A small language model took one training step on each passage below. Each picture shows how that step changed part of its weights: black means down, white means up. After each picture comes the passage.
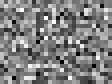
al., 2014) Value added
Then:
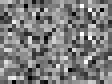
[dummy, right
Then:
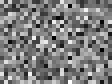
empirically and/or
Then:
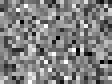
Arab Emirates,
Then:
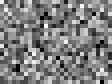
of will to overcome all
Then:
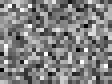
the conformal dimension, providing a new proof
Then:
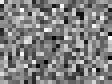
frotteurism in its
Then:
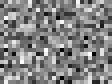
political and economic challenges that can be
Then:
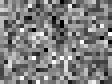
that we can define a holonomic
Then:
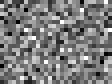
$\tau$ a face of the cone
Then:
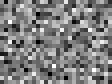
delivery payment. According to the report
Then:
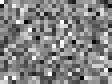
to overall pixel brightness
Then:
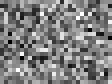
intensities may chock the fuel
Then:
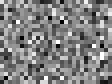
*Privacy and Data
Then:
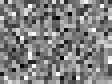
as shown in the numerical results in Section
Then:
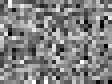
students' low acquisition of science
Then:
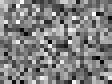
10. The graph illustrates the
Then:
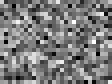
\begin{definition} Given a model
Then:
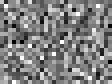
are being tried to compare their efficiency
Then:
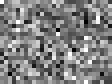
to be hindered by their small
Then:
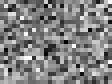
super-hyperbolic orbits constructed here.
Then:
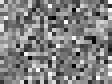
reality that we create as we observe
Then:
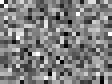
and microscopic evaluation results of
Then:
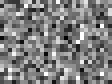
of printers and printing
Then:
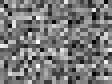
section.[17] As far as
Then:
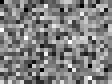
of $B$ less.
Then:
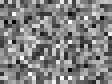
result is useful to show that the minimum
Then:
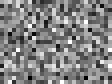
Hassan Abdeen,
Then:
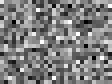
People who were genuinely
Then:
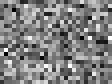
worldwide have taken place over the past
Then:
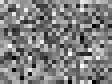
subtree of a weighted graph.
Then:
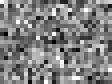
Sig. level Interpretation
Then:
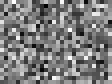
downwards Morse flow coincides with $$
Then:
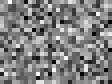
case. Now if $J\subset
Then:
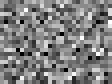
accompanying metadata.
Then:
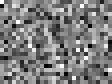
to traditional parameters of Structural
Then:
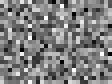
1.2 Early
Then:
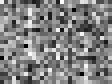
characteristics such as 1. Introduction With the
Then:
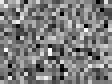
$x[k]$. This process is
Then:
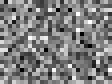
technology advances and everything around us
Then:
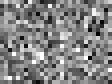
A$. This is equivalent to saying
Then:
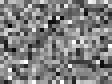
while for $\phi_{eq}$
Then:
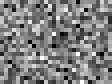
Suppose that the coordinates of $P$
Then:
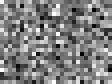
of Fr\'echet $k$-algebras
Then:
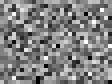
the required number of sets of input flows
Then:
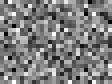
as follows. The definition of the problem
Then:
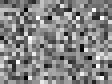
break $$C_M,
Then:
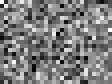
and Hadamard's inequality
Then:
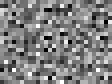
bottom color=black!5, minimum
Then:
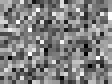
1024 Hz resolution according to the
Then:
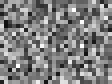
it is proved in that reference that inverse
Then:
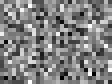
in vivo and its role in
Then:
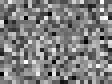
proof of Proposition \ref{pro:
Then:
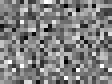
the centrifugal
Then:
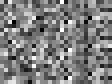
activities within the scope of work. According
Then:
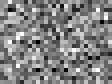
crisis management. Every organization has
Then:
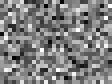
using non-overlapping finite elements
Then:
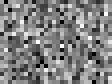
data are needed to an online event than
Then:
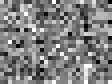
due to ethical considerations.
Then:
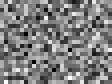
step (non-central
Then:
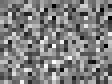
честа у
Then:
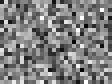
use of wavelets in the analysis
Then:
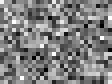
(see Figure 1) is a
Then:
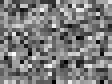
in the theorem at the point
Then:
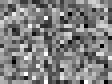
skill during the whole degree program,
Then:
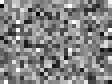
to deliver a range of customisable
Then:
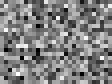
this stage. The rapid explosion of
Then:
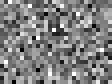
since lockdown. It's
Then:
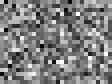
out for germplasm conservation
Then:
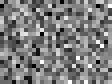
researchers proceeded to determine the
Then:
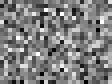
processes of post-migration in
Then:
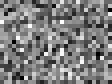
hollow rings or cylinders
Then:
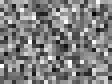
receive from Electronic Medical
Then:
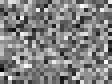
first that there are two elements
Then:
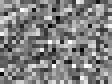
require the $K$-action to be
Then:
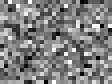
value of a product of entries of
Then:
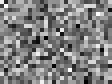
and energy parameter also shows how long the
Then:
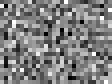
réunis pour disposer
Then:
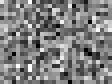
Citation Preference - The
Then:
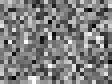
electronically way, but a great
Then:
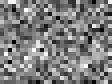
degree $d$ part of the
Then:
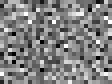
teachers also helped students compare different
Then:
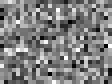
x G(x) \; \rightarrow
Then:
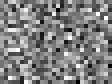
evolutions on the homogeneous space
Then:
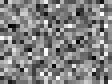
with respect to the body force
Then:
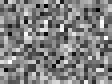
constants and phase transition processes of glasses
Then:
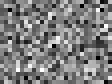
lymph nodes were not
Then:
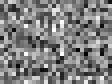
equally costly (see [Figure
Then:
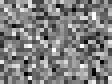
in Table 1. The findings indicate that
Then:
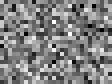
spinal cord tumor, spinal
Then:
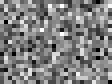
are whole subsets of information students need to
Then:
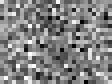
CAA International dedicated to
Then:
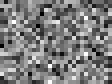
fast ³ Forest,
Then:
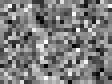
provide some examples. In Section
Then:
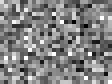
$s=-\infty$ by
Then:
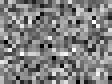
datasets within a GIS framework
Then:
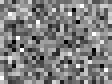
has several sessions in parallel.
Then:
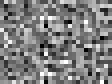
of CIMEA, the European
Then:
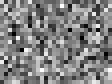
is set to $\Delta t =
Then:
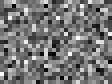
cyclic curves, we remark the existence of
